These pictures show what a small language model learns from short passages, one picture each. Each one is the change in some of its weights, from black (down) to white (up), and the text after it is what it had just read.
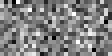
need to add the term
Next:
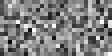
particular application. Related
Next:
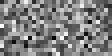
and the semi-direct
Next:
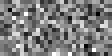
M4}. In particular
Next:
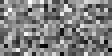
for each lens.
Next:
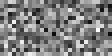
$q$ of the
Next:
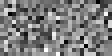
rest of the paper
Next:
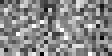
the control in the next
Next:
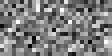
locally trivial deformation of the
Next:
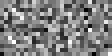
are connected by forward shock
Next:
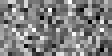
with generalizations and
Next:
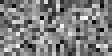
two obstacles to
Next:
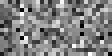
curves lying in a
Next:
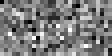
three strings
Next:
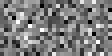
that such $k$
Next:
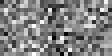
the distribution of the sequence
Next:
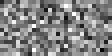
the solution are also
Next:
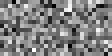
v$ is evaluated at
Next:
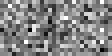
in absolute value, lower
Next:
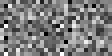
properties suffice to limit
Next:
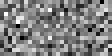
with annular
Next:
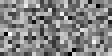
and an inequality there will
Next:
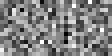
cone, a cone over
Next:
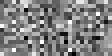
and in the case of
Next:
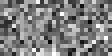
Then $ {\cal
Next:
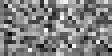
condition, as with cusp
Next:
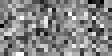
here by extending the
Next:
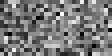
associated theory of Lie
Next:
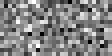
(since $\alpha
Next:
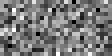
nearby representations: the
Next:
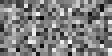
A~more general task
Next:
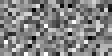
$n$ by
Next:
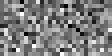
rule of modified Bessel functions
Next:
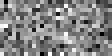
por los
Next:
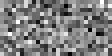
to show, for an
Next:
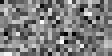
a generalisation of
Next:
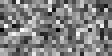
under this measure the process
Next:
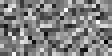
7. Refinement
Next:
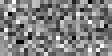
is a simple exercise
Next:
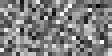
weight function that equals one
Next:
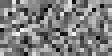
of this section is to
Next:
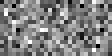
the subgroup $K$
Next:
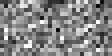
(In the sport
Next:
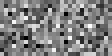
of the iterative method
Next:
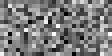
importantly, we shall
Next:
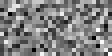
Then $n$ is
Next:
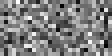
graph featuring two
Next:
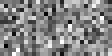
measures on $C(
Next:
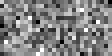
\chi _{\phi
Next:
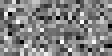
is a {\bf strong
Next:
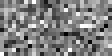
where the system of weights
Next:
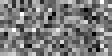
Euclidean heat semigroup, which
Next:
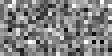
is because, for some
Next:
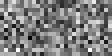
Case 1 and 8 with
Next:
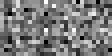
whence, for
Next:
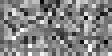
we consider the point
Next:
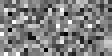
of the image of
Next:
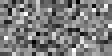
integrable functions mapping $\Bbb
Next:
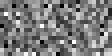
constraint set $C$.
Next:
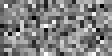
\mathbb X$ and
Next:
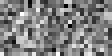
norm of the solutions
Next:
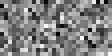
\downarrow 0} \,
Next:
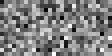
this change will be explained
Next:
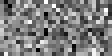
local, weak solution to
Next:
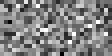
the) relative nullity
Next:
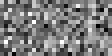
right hand side of
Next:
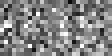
= z \in
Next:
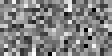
and therefore is the covariance
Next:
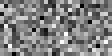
not encode an
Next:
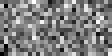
(second edition),
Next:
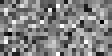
the image of the
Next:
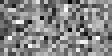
two Jacobi fields \[
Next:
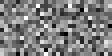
to a class of
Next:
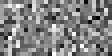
linear combination needs to be
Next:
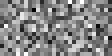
by taking the subgraph of
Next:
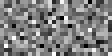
does not admit an
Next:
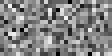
have $$\Var _\mu
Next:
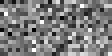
a running bond
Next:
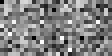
for the derivatives of
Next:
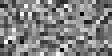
sweep map is
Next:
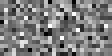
used are COCG
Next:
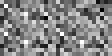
\vdots & &
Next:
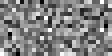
flux, also with very
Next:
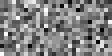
weighted MDS or
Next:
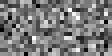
can give two different proofs
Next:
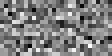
of functions. More precisely
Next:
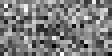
free sheaf embeds
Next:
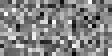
The problem has more than
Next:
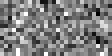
III}\colon \
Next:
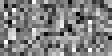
edges is at most
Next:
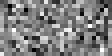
the paper, and present
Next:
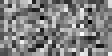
setting. We begin by
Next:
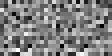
proposed distributed control design.
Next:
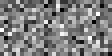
interested to reach a closed
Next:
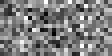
Science, 1-3
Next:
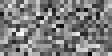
it sends the cocycle
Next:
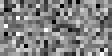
sequence) to a
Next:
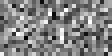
define the surjective map
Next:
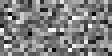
result in powers of
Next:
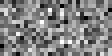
a Poisson measure on
